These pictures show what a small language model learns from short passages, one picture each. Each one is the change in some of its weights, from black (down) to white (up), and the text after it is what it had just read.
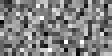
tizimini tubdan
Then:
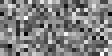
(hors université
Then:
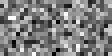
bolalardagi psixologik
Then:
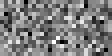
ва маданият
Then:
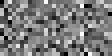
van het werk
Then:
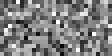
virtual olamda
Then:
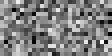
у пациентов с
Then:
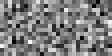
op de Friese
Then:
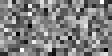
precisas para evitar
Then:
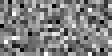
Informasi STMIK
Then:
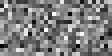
marta kuchaytirishi
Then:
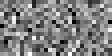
(*klinik -
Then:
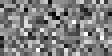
sie aufgrund
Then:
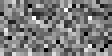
Image Segmentation
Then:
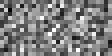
hech qanday kamchiliklarga
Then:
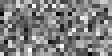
sonra elde
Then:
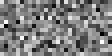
un approccio
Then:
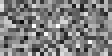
M. Cardenas
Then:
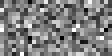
que permite conocer
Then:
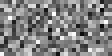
más numerosa,
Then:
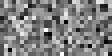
foydalanishning nazariy asoslari
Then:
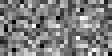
financiera, pero
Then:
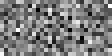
mantienen ligado
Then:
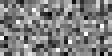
pues un personal
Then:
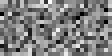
ravonligi 2.
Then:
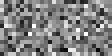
S. Digital
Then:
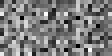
einem oder mehreren
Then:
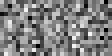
их основы.
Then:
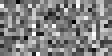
doivent le
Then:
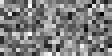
Geschlecht und
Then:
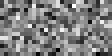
do autismo
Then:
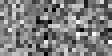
система Российской
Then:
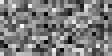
trata de um
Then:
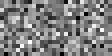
para su posterior
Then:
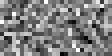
*Rev Cien Y
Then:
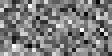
a reflexão crítica sobre
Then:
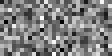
dan motivasi dari peserta
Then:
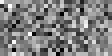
sono ruim,
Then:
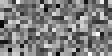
также пандемических
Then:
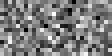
protegida en
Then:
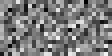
к мнению о
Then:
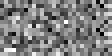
do Direito Constitucional
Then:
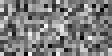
riesgos de
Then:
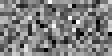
иш ўринларига
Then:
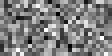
вимогам і
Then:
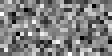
Gestalt von
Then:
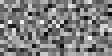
bu cihazın
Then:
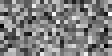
bene. Prova a
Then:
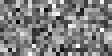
institutlar bilan strategik
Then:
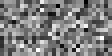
показника якості
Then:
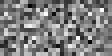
bilgilerin somut
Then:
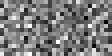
Uzbekistan created conditions for
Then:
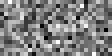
види рослин –
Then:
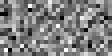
el POI;
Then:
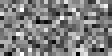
политики организации
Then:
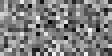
Mexanizm sifatida
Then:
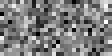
Frekuensi Ciri
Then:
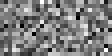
these printmaking
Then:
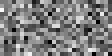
inseridos e que
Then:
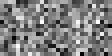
e sintetizar
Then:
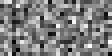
and functional
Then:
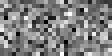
el III Congreso
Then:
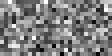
by Intensive
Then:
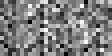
до цієї
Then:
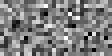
expediency of
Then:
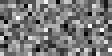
cu reglementarea
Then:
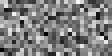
Científico, Universidad
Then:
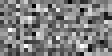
lorsque la
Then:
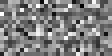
proof by image
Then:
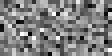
pegawai yang
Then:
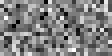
*V Congreso
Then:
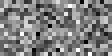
para aumentar a
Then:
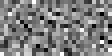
elementos que permitan
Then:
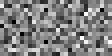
dalam hal ini,
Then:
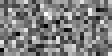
oblicze —
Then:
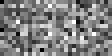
di ruang gelap
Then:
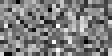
autores que separan
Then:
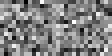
obrazli tasvir
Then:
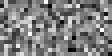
partir da violência
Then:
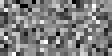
develop depression,
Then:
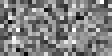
bir qatorda juda
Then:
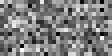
– це збереження
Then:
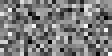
de organizare a
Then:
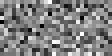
Osiyoga qilgan
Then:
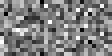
2 years.
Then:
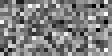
bir bandi
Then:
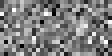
heights evaluated
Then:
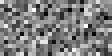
de diversos estilos
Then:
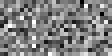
sisi politik,
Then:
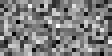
primigenia que tiene
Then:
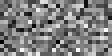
умови формування
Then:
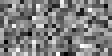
pandemia tanto en aspectos
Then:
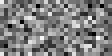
paradigmas y
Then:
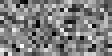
proiecte care
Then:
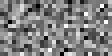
va badiiy
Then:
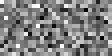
qilingan. Yoki
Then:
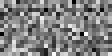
Сина и
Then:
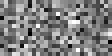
amalga oshiriladi.
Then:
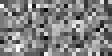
нарушения се
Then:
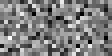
yangi imkoniyatlar yaratdi
